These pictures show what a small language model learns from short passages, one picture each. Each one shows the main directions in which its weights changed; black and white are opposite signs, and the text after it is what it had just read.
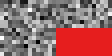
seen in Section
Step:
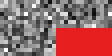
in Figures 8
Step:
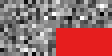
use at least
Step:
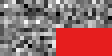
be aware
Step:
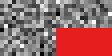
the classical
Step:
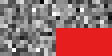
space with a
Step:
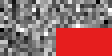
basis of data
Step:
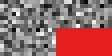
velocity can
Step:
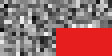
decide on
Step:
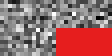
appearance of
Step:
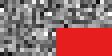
projective measurement
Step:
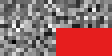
result is that,
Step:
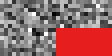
the driver
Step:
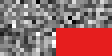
a compact
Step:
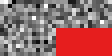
or whether
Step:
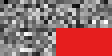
2.2 implies
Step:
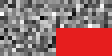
are satisfied.
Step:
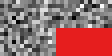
a few are
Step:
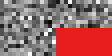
forced as follows
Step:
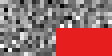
- Access
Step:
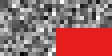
representations of
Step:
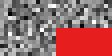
\par \ The
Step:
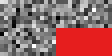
component is induced
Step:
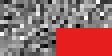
single site of
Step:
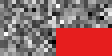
with low and high
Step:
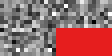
is about
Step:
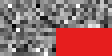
requires a
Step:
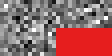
and $C$
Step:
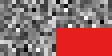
with respect to a
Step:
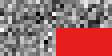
and stellar
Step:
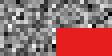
an effective phase
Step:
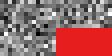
periodicity properties
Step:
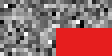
\le t}
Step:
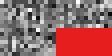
above multi-point
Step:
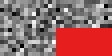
We say that
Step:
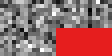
space charge
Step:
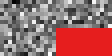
fraction of
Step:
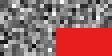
representations to
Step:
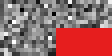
for each $h
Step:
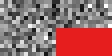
figure on
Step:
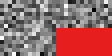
the state vector
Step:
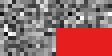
the whole
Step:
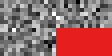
is particularly
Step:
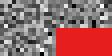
the blocks
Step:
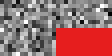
that allows a
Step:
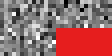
are linearly
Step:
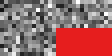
scale, and
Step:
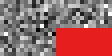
obtained via direct
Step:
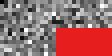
easily found
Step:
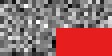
dealt with
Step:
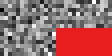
evolution operator,
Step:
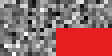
Here we
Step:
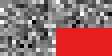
The origin
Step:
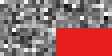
new constraint for
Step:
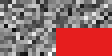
the number of
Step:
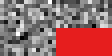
Figure 15 -
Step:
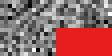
2qp states
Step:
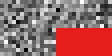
a matrix that is
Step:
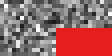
is not so
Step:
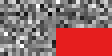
continuous lines
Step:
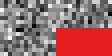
Note that
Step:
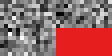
the star product
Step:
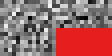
shaded region
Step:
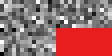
error to be
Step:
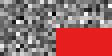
$N$ is
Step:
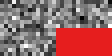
for both, the
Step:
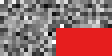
the blowup
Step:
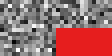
require about
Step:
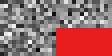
model $\lambda$,
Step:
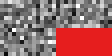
depends on the
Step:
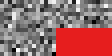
by the a
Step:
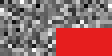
field game:
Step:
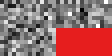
characterized by the
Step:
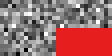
we prove the function
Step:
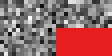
part of the
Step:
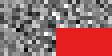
is the possibility
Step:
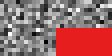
an embedding
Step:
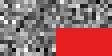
represents a
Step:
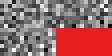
the results with
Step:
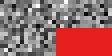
describe it as
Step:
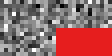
elements are
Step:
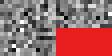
In such a model
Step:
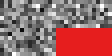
measures on
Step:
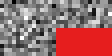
of interest are
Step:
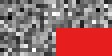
U \to
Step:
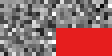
is the sum of
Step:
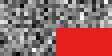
simulations indicate
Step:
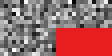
showed first in
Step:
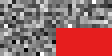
the minimum for
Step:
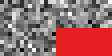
by introducing
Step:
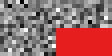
We use closure
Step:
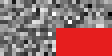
of) a
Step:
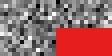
\ee in which
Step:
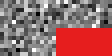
axis in
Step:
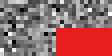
vector bundle
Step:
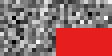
a flat
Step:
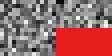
to fit in
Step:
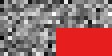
We will endow
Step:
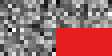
in which the
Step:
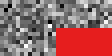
and $q$
